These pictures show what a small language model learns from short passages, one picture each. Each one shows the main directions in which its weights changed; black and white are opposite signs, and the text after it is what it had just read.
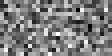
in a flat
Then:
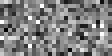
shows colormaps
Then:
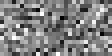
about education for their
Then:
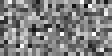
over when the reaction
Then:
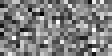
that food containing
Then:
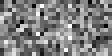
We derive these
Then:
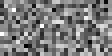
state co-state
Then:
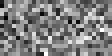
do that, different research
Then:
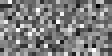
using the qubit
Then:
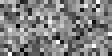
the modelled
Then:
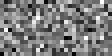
CT findings did
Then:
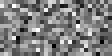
before passing on to
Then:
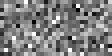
depend on rest mass.
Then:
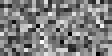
levels of government.
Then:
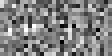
on the **Run
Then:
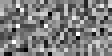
and hence affects the
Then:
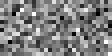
virtual workspaces
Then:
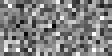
Shares} We
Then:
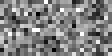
since M24).
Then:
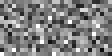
wall inside the
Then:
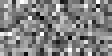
the main reasons
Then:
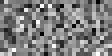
the silver
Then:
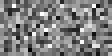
• Sufficient
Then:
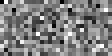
Chand Jha,
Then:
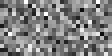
the communities, we
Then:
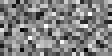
marketplaces in three
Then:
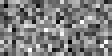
}) choosing
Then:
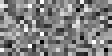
the inertial terms
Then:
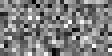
m F thrust
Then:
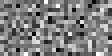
effects of organizational
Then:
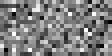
indicated by an open
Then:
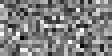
seventy- three
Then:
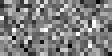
the precise nature of
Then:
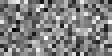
with the $t
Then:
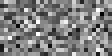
each cycle. 3
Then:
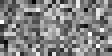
utilized to generate
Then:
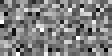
to challenge the
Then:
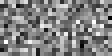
of the same order of
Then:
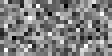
(see fig.
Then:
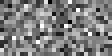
disorders is also
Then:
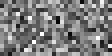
Total - a.
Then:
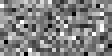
finding the system in
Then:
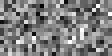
i.e., after
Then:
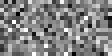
C is mapped
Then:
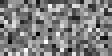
of the rear support
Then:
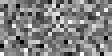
system, in contrast to
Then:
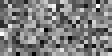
the $\gamma$-ray
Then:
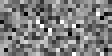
induced. We define
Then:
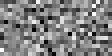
road signs.
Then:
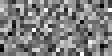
and provide services in
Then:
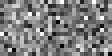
estimates, this approach
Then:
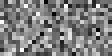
Typically the number
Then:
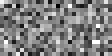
distribution of the local
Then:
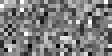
DM $X$
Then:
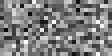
interacting systems.
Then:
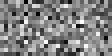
was instituted,
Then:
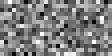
Furthermore, the
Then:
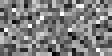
Measurements with
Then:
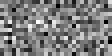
lepton and
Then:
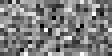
used metric used to
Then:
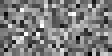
Persisting features
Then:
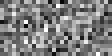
simulated geometries r
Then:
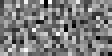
constants and $ n
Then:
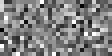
the progressive
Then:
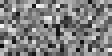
an unreliable
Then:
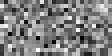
three or more different
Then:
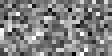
One can also verify
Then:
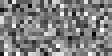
and October
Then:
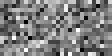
uses body
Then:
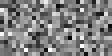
speak a
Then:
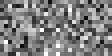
on the treatment and
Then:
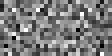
there are substantial
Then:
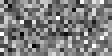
a single precise
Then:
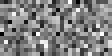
θ is a
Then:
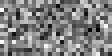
would enhance the chemical
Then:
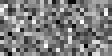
two state problem with linear
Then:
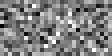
outlined in the
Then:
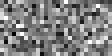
first two years of life
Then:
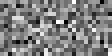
of pellets
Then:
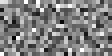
groups and solidarity
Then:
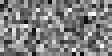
must be solved in
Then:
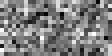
custom data
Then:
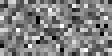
of a chirp
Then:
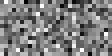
Gas volume (cm
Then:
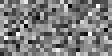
TA T in days
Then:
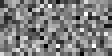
that the mother
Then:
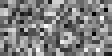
matrix, the sample
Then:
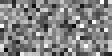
free surface. We develop
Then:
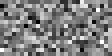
edge in 7.
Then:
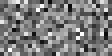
with its $d$
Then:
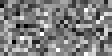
avoiding the generation
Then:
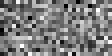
in pregnant
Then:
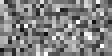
the advent and
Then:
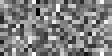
by promoting
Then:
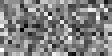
> 0$, then the
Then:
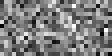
it highlights the
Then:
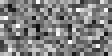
for bibliometric
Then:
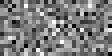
adjacent units
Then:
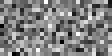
investigated the ability of
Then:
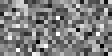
been implicated in
